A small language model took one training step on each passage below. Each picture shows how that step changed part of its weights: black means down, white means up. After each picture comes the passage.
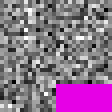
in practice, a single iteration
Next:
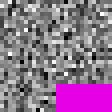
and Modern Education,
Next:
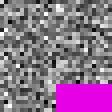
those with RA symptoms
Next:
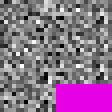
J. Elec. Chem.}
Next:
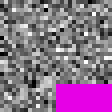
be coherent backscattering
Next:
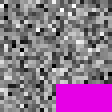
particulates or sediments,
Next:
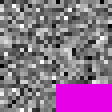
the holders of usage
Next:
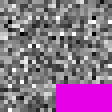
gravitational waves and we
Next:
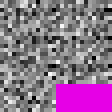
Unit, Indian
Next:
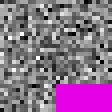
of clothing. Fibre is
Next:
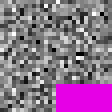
remote area are at present not
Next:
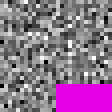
also show the analytical formula of
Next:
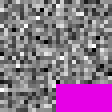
sufficient accuracy, a
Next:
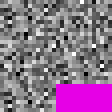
In Fig.~\ref{fig1} we
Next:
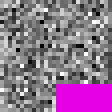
oscillator frequency of the
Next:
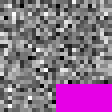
popular press or other superficial
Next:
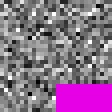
MCZ region is geometric
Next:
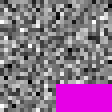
neural network verification performance reported
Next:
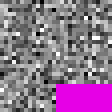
development in the international market and
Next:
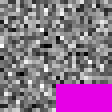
study of QCD at nonzero
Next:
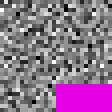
defect control and sample optimization,
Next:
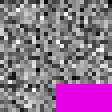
to highlight such challenge
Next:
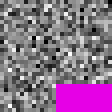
to observe how each species
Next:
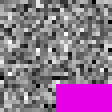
In addition, there is currently no
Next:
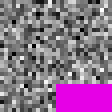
institutions in securing coordination
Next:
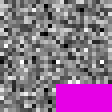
is governed by three
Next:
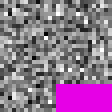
about teaching Knowledgeable
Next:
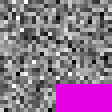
synthetic images, we
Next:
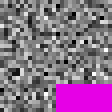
} \end{cases} \\ v
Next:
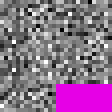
100 Yes/Yes Yes
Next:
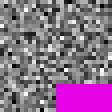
1 square feet and width
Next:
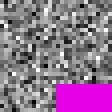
due to the imprecise knowledge
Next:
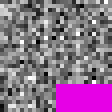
were selected from three PR
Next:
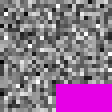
full risk surface of
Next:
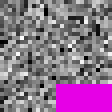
the empirical analysis are
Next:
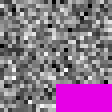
cut-off value [18].
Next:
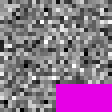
of MVM is essentially
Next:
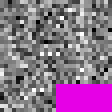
$2\Delta$. We also note
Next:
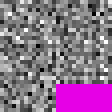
a star with reliable measurements in
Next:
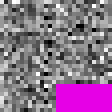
not argue using [9],
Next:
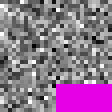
had improved location accuracy by
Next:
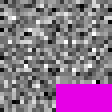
Furthermore, since our assays
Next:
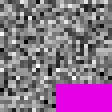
that showed TB prevalence
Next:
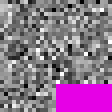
or negative value. It is
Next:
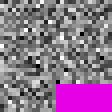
two individuals from the oat group were
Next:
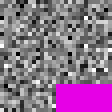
in an optical setting, as
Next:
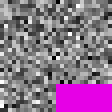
the middle third of
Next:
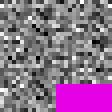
shown in last section, and shown in
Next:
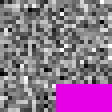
with the Lithuanian
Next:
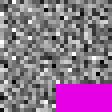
of childbearing age,
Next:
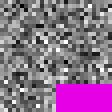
via the secure management channel to
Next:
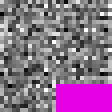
can be added for verifying
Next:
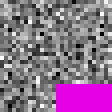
the trace norm of
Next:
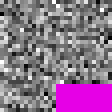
growth over the design life is
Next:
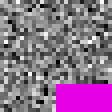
relies on the geometric
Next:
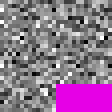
the cultural themes in that
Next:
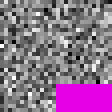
press to make it compact and
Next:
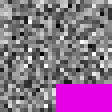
the most severe constraints on the
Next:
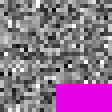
the possible measurand values. The
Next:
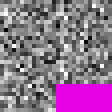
highest measures of water
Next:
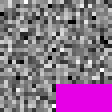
Recall that a totally
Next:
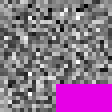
in width. The intensity was
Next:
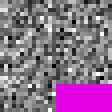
their ability to predict light
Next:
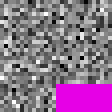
J. Theor. Phys.
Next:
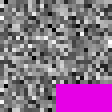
the edge region. The edge
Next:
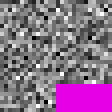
function. Not only sectors are
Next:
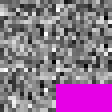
85.8 nm was calculated
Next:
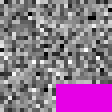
culture on gender
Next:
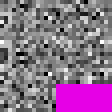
Models: A Practical
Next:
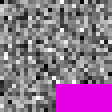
of the theory is proportional to a
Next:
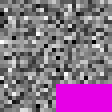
There are lots of
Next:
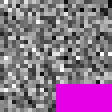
dissimilarity measures to deal
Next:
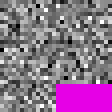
ferrimagnet in order to
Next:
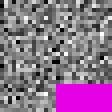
This, however, occurs due
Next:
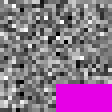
calculations for a resistance area
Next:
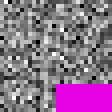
consistent with the original
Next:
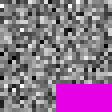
around 600nm corresponds
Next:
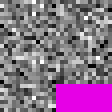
optic at $\lambda > 1$\
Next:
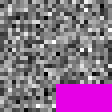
Iran}\\ {\small
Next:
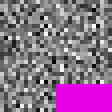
radiographs were superior to
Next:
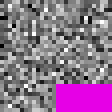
over 6 million European
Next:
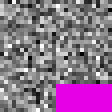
experience, the students were given the
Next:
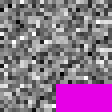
a straight line on a
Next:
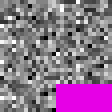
strongly influenced by
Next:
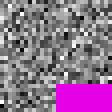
a rating of excellent,
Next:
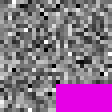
P_S \) are equally important
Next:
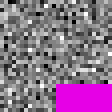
positioned to take on the
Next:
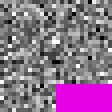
dressings with grape
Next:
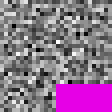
by Lee and Yang. However,
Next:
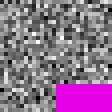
posed minimal risk to
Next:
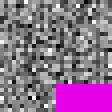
from *ab initio* calculations
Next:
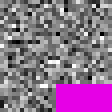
power losses and improve
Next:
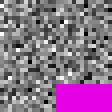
Twitter communication during the
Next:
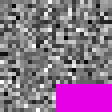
effect, while obviously losing
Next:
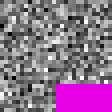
the measures and the workload used
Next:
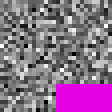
ns while 20 P.E. for
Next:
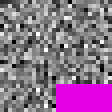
of a Space Enabled
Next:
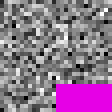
The plant is commonly
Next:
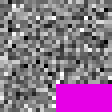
in Figure 1 is fairly similar
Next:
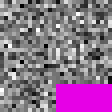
Cs, Rb) were grown
